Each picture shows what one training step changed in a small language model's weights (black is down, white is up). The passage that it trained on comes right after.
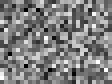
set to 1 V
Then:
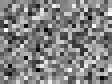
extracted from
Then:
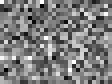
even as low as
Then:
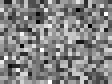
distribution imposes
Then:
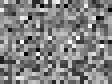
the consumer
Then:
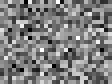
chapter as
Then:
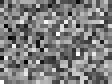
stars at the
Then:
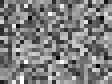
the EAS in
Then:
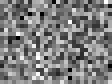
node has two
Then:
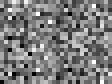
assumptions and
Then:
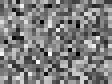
sensor area
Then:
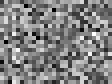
students mostly
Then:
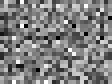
vary the
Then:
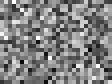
different subjects from
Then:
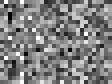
study and simulation
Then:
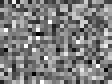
of parameters and
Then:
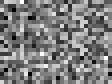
and with two
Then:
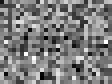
the TCP
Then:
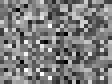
total number of
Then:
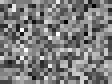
emerged as
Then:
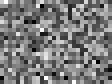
as programs
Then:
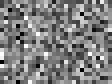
is this case
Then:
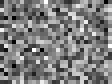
and cannot be
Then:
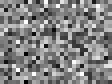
calculating the
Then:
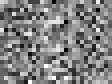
may be assumed
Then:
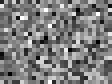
line. In the
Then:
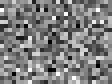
One such field
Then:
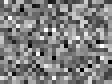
are referred
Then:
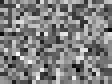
the 2D
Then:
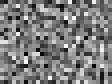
front of
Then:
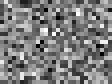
There would be
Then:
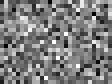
Al atoms
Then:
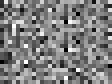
in the production
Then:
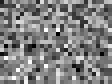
the ground and
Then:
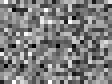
effects in quantum field
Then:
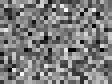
out. In particular
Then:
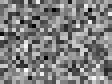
two parties of
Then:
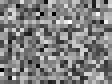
although the
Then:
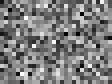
is the average for
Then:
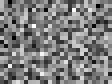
and adapted
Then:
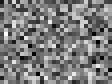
of goods
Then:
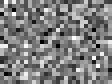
due to the effect
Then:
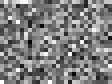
reach more than
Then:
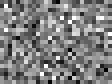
reality, our
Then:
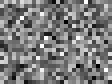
test samples,
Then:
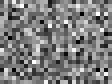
ratio of 8
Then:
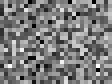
to food
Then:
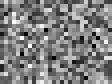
that without structured
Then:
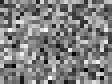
the critical
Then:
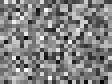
ground state of
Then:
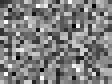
the relationship is
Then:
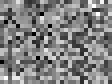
give a
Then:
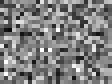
the universal
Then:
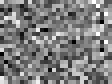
83 report that
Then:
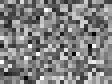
performing regular
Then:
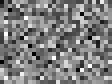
is a good
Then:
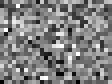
a general discussion
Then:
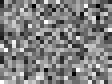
animation to
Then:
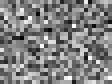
reporting the
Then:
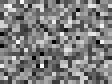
argument such
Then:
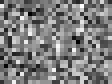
for the {\it
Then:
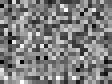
out of a
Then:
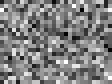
of string theory
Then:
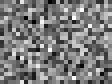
of conducting research
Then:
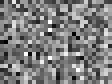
of the following
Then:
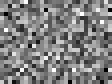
by water. Figure
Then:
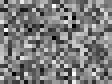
work lead to an
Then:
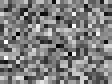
novel method for
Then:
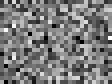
of interest. In
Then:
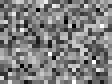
plan to do
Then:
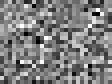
meat products
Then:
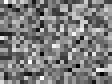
improving the local
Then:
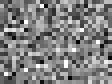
with a simple
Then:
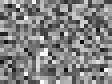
there is no
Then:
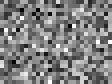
energy shift for
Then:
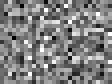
complexity, not
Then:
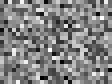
of Node
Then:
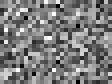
on baby
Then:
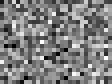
of C/E
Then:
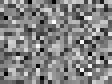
are similar to those
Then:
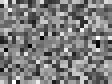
health problems
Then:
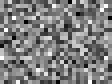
central role
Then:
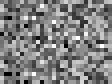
shows the reflection
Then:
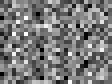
classes in
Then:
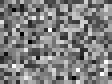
obtained from the
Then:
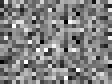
in the main
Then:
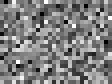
versus the
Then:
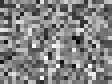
the several
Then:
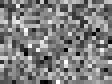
a large extension
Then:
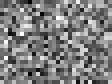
entry systems
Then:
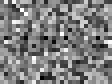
different TCP
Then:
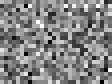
p value <
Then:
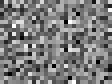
in Fig.
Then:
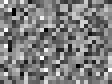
study regardless
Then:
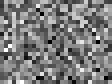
to what
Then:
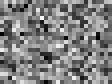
proposed a different approach
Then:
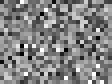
will be an effective
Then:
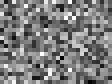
and filling
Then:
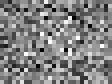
coin cell,
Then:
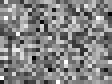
a highly
